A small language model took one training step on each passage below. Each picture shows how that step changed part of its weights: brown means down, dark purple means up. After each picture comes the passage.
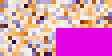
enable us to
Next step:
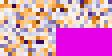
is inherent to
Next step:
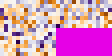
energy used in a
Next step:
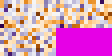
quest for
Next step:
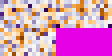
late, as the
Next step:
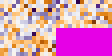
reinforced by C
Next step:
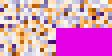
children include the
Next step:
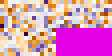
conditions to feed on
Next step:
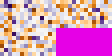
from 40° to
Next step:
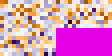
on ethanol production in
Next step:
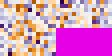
the American Environmental
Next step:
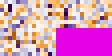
had a very poor
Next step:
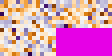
and coordination of the
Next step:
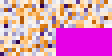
antibiotics were
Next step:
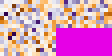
backgrounds remains
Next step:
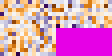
and advisory board
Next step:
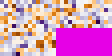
used the recently proposed
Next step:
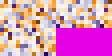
is no obvious gain
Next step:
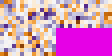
OF DR.
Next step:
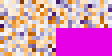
of Interest The authors
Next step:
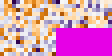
when nitrogen of
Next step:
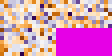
reasons for being
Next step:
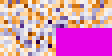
the u component is
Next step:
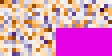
of time, as
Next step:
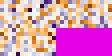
of individuals known as
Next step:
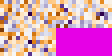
National Institute of
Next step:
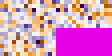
similar to the present
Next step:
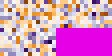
several advantages of the
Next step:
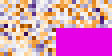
from one image to
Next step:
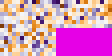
coexistent action
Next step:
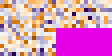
to be displayed in
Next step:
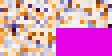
calculated and formation curves
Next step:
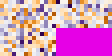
loss of the
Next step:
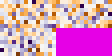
mechanism to foster
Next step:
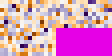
commentaries from
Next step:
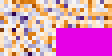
demonstration of the
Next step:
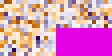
for determining the mass
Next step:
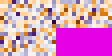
Fig. 7
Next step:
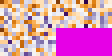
of the United
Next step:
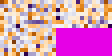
four trial series.
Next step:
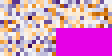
Approval The research
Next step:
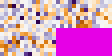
user Consensus decision
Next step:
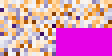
overall system costs.
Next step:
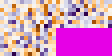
contact us via
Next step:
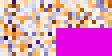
transportation limitations.
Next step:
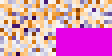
design, the
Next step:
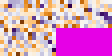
September, over
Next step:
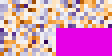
inclusion of voids
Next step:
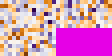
failed to address
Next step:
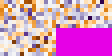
factions and groups
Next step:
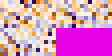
whole system is
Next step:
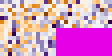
five databases.
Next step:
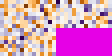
while the change of
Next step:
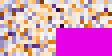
successful device use and
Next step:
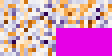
or acoustic
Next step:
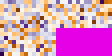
shot multibox
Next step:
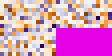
amenities in
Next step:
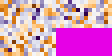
care team but have
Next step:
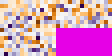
was observed to be
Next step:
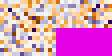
leads to better estimates
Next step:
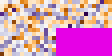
enhance collaboration among all
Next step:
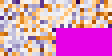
sliding mode control
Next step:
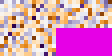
proportional to
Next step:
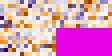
On distinguishing
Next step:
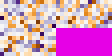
(ER) are
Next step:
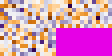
author will make use
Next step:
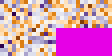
planning of the
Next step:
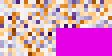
other hand, the
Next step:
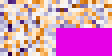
defined for both error
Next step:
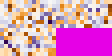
data packet through
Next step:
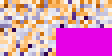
the case of dynamic
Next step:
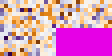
Brands. Social
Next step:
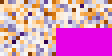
culture of knowledge to
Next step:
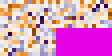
levels of infants
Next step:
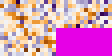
their study conducted on
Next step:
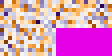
and Financial
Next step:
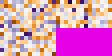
to application of organic
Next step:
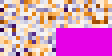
tested scale of
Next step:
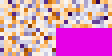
state, and final
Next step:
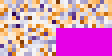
outcomes of the
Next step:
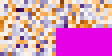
a result the descriptive
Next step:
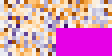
in a hot
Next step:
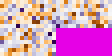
are identifying the value
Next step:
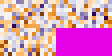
profile is situated
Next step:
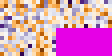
the change in air
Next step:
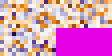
Statistics of
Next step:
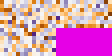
sequences, which take
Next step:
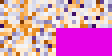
Table 1 and exhibited
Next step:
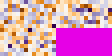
\beta +
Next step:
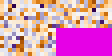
22]. The four
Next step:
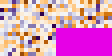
sensitive information shared
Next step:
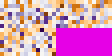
the both male and
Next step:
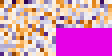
use in manufacturing the
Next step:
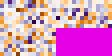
average job satisfaction variable
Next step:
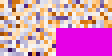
generate other types of
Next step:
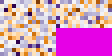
that are midway
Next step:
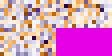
number of sides
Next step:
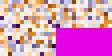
described in this
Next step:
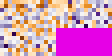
the different track The
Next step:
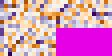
primary objective of this
